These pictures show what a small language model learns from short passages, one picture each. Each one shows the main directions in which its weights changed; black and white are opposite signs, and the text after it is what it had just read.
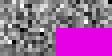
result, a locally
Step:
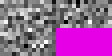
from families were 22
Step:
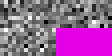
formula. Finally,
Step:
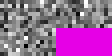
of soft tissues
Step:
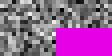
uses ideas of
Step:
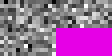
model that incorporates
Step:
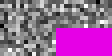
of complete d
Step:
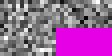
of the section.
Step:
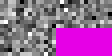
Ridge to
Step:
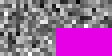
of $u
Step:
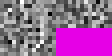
So, by
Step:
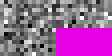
to the number of
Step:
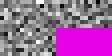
its employees
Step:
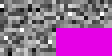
were collected from 5
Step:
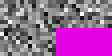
\rightarrow N$
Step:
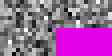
are set out in
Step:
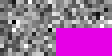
twist numbers
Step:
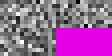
However, it is
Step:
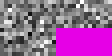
as if it were
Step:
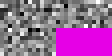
monolayers at
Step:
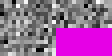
we can apply Proposition
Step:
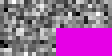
our work, we
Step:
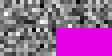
by $n$
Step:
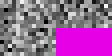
space is ~ This
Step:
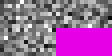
also their limitations
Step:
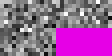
the on-site
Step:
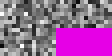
it is proven
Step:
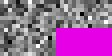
respect to the
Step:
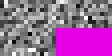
the following.
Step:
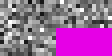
economic policy.
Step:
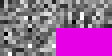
the most effective optimization
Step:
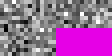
respectively (Table
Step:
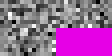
able to show that
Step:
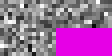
contrast, students in
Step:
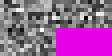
relevant are:
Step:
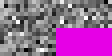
a better performance.
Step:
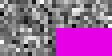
let $K$
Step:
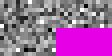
and derive an estimate
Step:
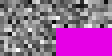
reduced doping
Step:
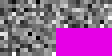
changing vector current between
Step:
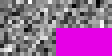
risks associated
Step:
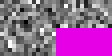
inclusions of
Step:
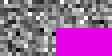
around them. According
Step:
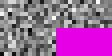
creation of
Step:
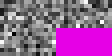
optimality condition of
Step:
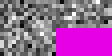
bandwidth of the
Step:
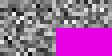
regression polynomials with two
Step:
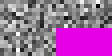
trivial knot topology
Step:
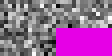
of the line element
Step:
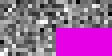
MPA among
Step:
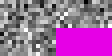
of nonfunctional
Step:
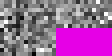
is the reason for
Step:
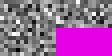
The basic double
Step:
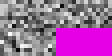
perturbations on the
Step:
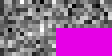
others are positive in
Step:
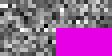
return failure;
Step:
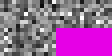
(the graph is
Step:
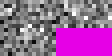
By ensuring
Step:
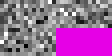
a lot
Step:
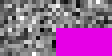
that the products are
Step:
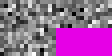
and Discussion We
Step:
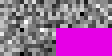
activities of the project
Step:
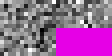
the human brain,
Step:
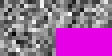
in some finite dimensional
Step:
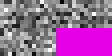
is equivalent to the
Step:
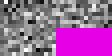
themselves. The
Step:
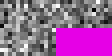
of the polynomials and
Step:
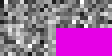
the massive
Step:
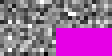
9 mg per
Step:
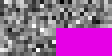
cubes are disjoint
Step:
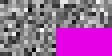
weakly compact $,
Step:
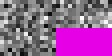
the scene of
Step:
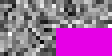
PES of infinite
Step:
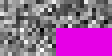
potential, the motion
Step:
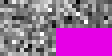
values, or
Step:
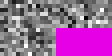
binding energy can
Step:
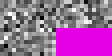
be a permutation
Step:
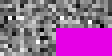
that described these
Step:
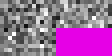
National Assembly
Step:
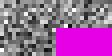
on the velocity
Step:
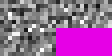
able to achieve if
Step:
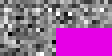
fit to a simple
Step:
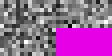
and the vanishing
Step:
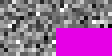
computation graph. This
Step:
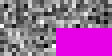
and the United
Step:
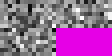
indeed that if we
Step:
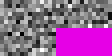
are detailed with the
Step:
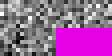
continuous probability distribution function
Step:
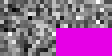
resulting matrix of order
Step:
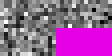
is the distance to
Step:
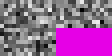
and $\beta =
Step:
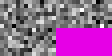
and human rights
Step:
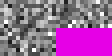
to show that any
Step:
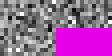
said that an
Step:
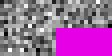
the motor
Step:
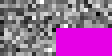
success of the
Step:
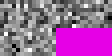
of a FL
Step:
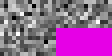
remaining after its
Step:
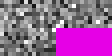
stress among the
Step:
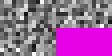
(CF) at
